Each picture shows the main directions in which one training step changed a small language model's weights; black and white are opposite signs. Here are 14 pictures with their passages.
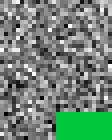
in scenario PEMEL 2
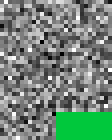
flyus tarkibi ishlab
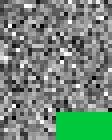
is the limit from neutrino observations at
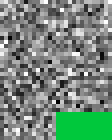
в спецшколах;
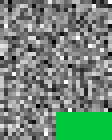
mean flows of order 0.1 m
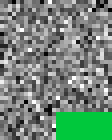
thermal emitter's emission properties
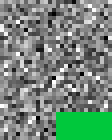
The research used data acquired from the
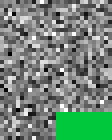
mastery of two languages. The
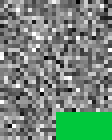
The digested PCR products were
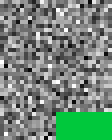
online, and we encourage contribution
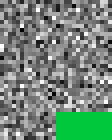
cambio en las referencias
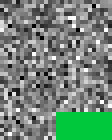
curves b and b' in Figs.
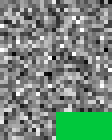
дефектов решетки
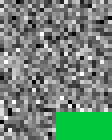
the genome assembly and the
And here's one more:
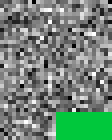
Tronin v. Russia
